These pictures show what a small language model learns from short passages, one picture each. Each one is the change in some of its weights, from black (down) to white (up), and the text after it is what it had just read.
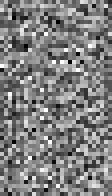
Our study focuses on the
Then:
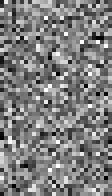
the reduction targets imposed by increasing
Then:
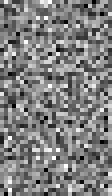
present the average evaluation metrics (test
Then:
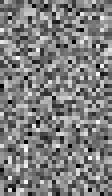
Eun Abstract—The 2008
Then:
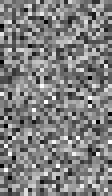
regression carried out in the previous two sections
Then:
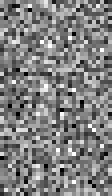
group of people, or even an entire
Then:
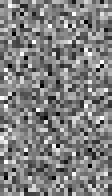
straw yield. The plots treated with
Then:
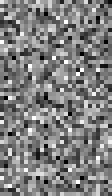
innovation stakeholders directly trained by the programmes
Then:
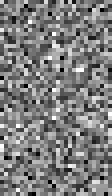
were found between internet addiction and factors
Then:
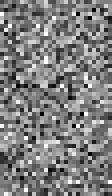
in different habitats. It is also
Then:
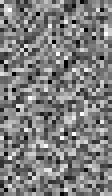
within a sovereign territory can
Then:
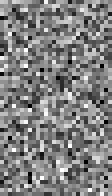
learning. However, social media on the other
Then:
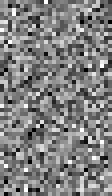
Latvia) Dr.
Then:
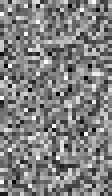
15 minutes. The product separating on addition
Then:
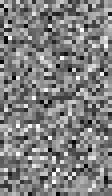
can be seen from Fig. 3, the
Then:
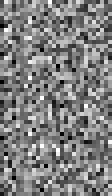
concepts, aspects and types. First
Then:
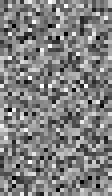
used by tribals as reserve
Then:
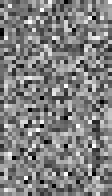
display. Given the
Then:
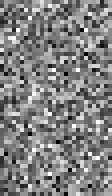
name those domains as "rare
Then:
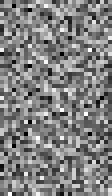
types of the purposes of their processing.
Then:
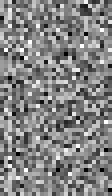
implemented using recent technologies (e.g.,
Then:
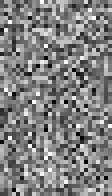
the upcoming 6G wireless
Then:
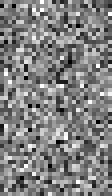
there could be other appropriate measures to the problems
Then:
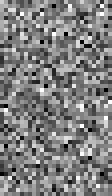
F.F. performed enzyme
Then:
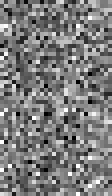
would also have allowed us to provide additional
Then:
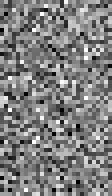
b) their location with respect to
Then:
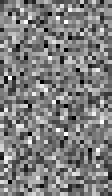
letter-writing practices based
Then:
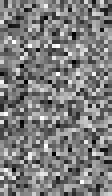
play waiters and customers in
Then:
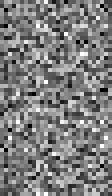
African countries forest products processing and
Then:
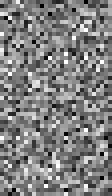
granulometric composition under the action
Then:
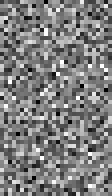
in Kwara State had benefitted
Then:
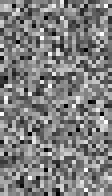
burning fossil fuels,
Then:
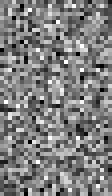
full action tubes Saha
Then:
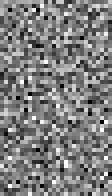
agreed respectively that students should attend
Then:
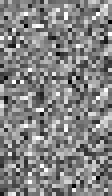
containing methanol or ethanol
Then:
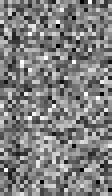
western and eastern dry
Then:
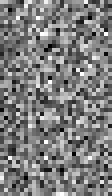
stakeholders and in turn bring about a
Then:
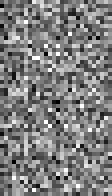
some set \mathbb{Q}^n and
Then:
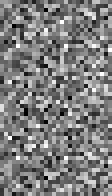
analysis is based on referring to
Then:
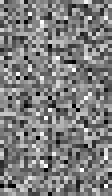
mean age of patients in Group A was
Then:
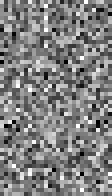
and Effects of Hormones: An
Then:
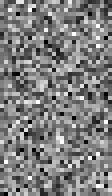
body is adapting to higher levels and at
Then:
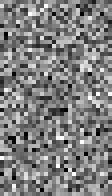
expressed in two types of documents,
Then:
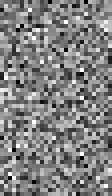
employing an MCS adaptation algorithm,
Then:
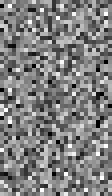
Kharkiv State Academy
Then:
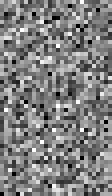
into the applicability of Andrew's
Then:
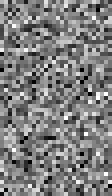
p.3; Harald
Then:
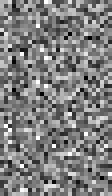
research and development. This **encourages
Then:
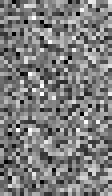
them to properly understand the world they are
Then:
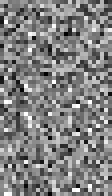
trajectory adapted to the individual needs
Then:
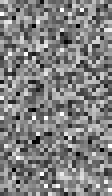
September 2011. This is not an
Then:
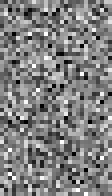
of backdoors and, hence,
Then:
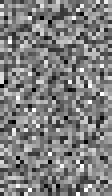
Plan, which has been designed to be
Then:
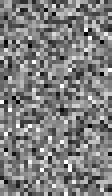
is evident from table 3 and figure
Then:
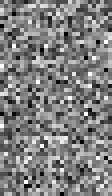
to areas where increased outreach, communication
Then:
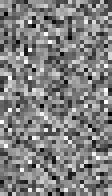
than the predetermined significance level,
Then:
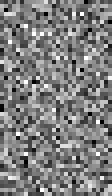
interfaces requiring robust security.
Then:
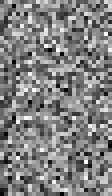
water balance daily, and the plant growth
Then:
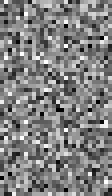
consider a typical multi-user
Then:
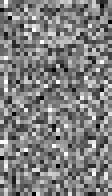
free QGIS software. The details
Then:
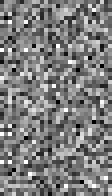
(1)$$ which we refer to
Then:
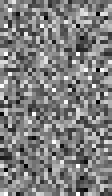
Saarusree E.
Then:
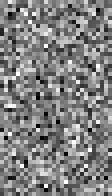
the canopy (Birhane
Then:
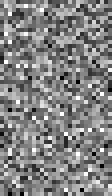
level still this new reference line is not fixed
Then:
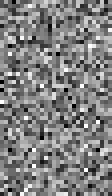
to support the transition at scale. A central
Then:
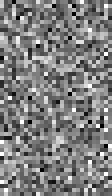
the cation vacancy. The calculated
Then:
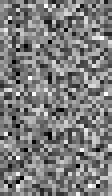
purpose of this study is to analyze and
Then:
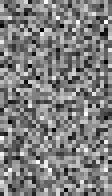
musical instruments. The whole world of
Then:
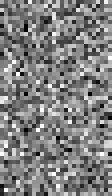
were carried out using smooth
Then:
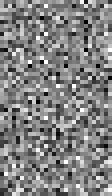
characteristic weak 010 reflection of the
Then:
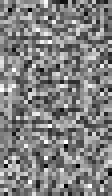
demand of goods and services in the
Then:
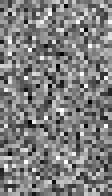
Time-stamp tokens contain
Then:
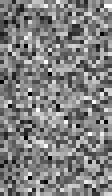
positive feedback from the faculty
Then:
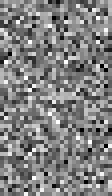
built-in smartphone sensors.
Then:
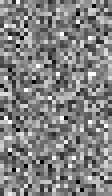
healthy presented at Kibogora
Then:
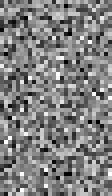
Increase school attendance and reduced
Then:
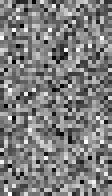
networks is jointly learning the dependencies
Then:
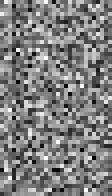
robust data security standards. In conclusion,
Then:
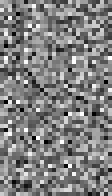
future research This study is focused only on the
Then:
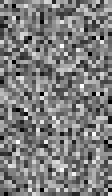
pattern, and spacing regulation were
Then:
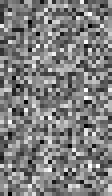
employ parallel processing technologies on the
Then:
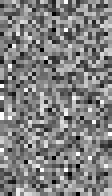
Economics & Administration,
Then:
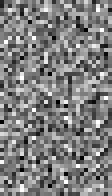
for the Distributed System of
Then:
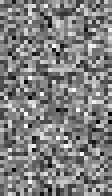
exposed to at least one major climate and
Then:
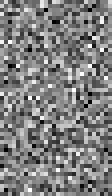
LSA in conjunction with
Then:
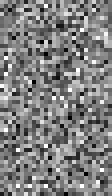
of 3 (7.5%) controlled
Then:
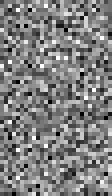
of this virus must be identified in order
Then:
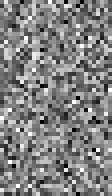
outperform many other zeolite
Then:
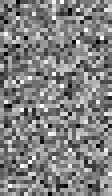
equally as important as family finances to
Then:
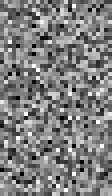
Department of Pathology, American
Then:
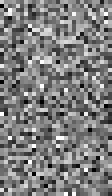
a lightweight design to provide a
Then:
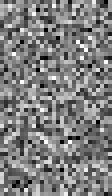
first component was represented as a bright
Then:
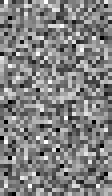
poetic, aesthetic,
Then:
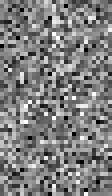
for content creation. A.4.
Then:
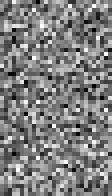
present case, there were no metastases
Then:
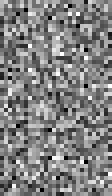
significantly correlated with disease severity, evaluated
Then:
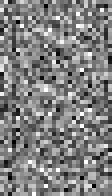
the contract agreement. In the
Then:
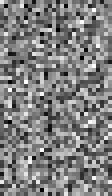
$\sin(px)$, which
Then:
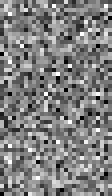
catheter vs. talc
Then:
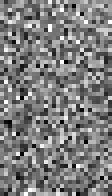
would have shown a downfield shift
